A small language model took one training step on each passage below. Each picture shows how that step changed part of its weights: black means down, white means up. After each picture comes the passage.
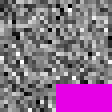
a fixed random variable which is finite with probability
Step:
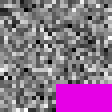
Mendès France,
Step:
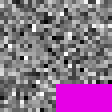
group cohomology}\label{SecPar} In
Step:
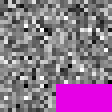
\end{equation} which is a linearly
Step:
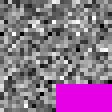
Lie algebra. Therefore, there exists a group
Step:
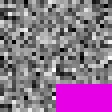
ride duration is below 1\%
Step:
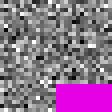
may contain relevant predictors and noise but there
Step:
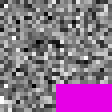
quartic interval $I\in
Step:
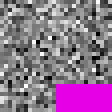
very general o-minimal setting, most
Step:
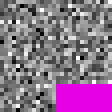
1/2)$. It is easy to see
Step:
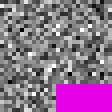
rule of $\hat{\boldsymbol{p}}$,
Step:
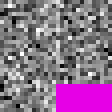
Diophantine geometry over groups I:
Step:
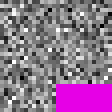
literature has dealt with extensions of the above
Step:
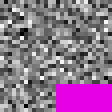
that one such point is not covered by
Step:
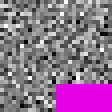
and $C(\epsilon) >0$
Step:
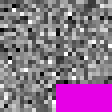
with $\lambda^c$ and the action
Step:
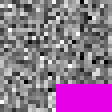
circuit of the entanglement
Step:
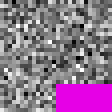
injectivity of the first morphism in
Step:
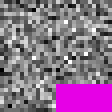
of points $I$ such that
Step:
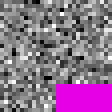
Пирсона и
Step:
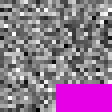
is a path in $H_p$
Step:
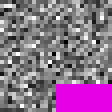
(model calibration of
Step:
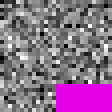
the velocity has to be modified as what follows
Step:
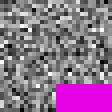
to see that $\sigma=a|_{\Bbb
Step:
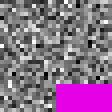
define $\Gamma_i = \{
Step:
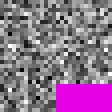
landscapes, is the ball
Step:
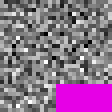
of {\em Progr. Probab.},
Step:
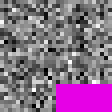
over a certain Grassmann algebra can be
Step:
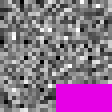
% \mbox{}\hphantom{fo}
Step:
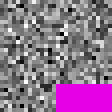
\begin{prop}[Theorem 4.1
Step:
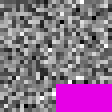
normalization then recovers any solution of the
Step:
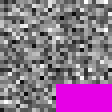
to show that Knuth's proof of
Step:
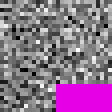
is not immediately clear how the correct parameters may
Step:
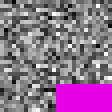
large as $\epsilon$, while in our decision
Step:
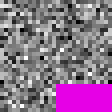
and for the exponent $(1,1)$
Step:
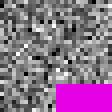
| $H$ | set of major
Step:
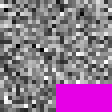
and the formulations to follow, it is
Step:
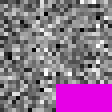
components of $E_1+\cdots+
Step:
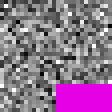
where $m \geq 2$. Suppose
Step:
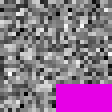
$a'_{ij}$. It is easy to
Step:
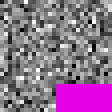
\] We obtain: \begin{align*}
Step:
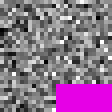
particular, for $\sigma_1$ and
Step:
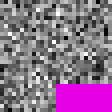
symbols are elliptic \cite{E} and
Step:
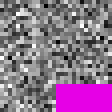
$\scrl$ is of the form
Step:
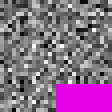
$(\tau_\bullet, S_\bullet)$
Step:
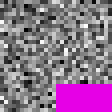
expenses. Important
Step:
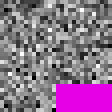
G_\delta \cdot \nabla \Delta
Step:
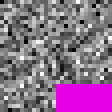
sparsity of a power network by replacing the
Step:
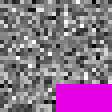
are pairwise orthogonal. We choose the required
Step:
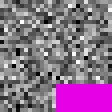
group with subgroups $H\ $and
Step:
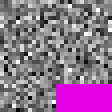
2.1]{K} and Theorem
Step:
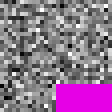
three examples to validate the numerical
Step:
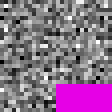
where \[ m = \begin{cases}
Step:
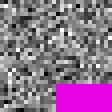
zeros of Abelian integrals (see for instance
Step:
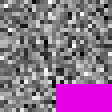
Without loss of generality, suppose
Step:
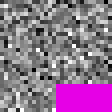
This procedure applies to all the different variable
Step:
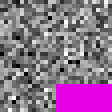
classes. For this recall that $\bar
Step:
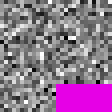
say that a dg-category
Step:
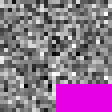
sum of all the queue lengths is finite
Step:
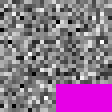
Algebra for Ordinary Differential and
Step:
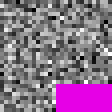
of ${G}$--trees, then
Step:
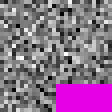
expect by examination of the graph
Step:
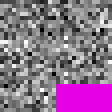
define $h^{o12}$ on all
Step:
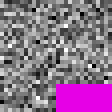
of noetherian schemes.
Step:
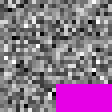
\polydb\ for discrete geometric objects
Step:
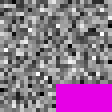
(together with $\Delta$) in
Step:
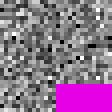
$f_Y$ with shape and scale
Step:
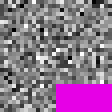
\noindent {\bf Remark 1.14}.
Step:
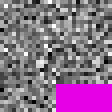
Важно, что граф
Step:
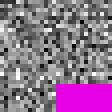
the variance of the latitude and the
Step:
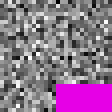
\in \real\,, \forall \alpha
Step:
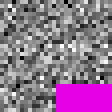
state space to $n_1 \times
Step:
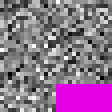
$\mathbf{x}_j$, we compute
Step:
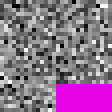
both $J_2$ and
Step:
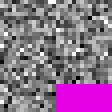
drift}), condition (\ref{eq:
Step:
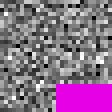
constant. This is another outcome generalizing
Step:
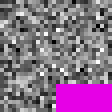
the general situation where a path connecting steady states
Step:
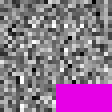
regularity assertion was proved. As in its elliptic
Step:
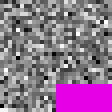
fast subsystem and then derive from it the
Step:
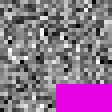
steady-state modeling. A typical formulation
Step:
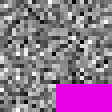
Instead, it turns out that one must
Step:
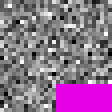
IVPs were developed with the proposed
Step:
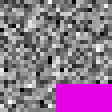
every finite set $X\sus
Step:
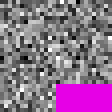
it is sufficient to prove that the elementary
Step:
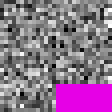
less than a tenth of that by
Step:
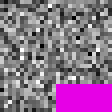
through an object of $\add U$. This
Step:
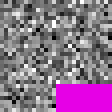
weaker condition becomes topical. The next
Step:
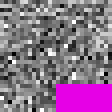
is where the choice of $N$ will
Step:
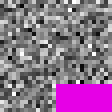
\subset D_\infty \cup
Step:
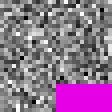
scheme by reducing the leading truncation errors
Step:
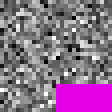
$\sigma=1$. This contradiction finishes
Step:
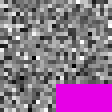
and VIII.1(e), pages
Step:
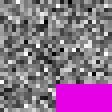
in higher dimensions. {Specifically, an
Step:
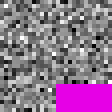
By introducing a scalar Lagrange multiplier
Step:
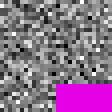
ring, we provide the conditions under which the
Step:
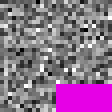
part of figure \ref{fig
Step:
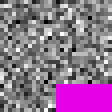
Now, suppose that \(\phi\) is a
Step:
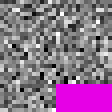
describe how it can be done efficiently.
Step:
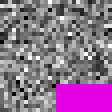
framework of \cite{bok2014}
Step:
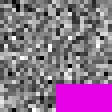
random variables with values in $K$. Consider
